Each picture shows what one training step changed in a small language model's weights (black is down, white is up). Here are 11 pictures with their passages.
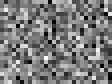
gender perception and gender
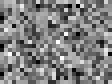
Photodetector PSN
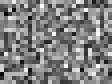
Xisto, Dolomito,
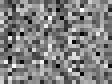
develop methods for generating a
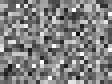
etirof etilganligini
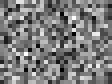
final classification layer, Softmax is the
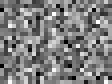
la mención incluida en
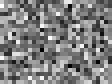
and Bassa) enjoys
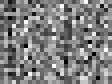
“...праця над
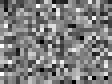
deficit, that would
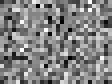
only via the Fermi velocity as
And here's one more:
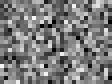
pile (100m from the
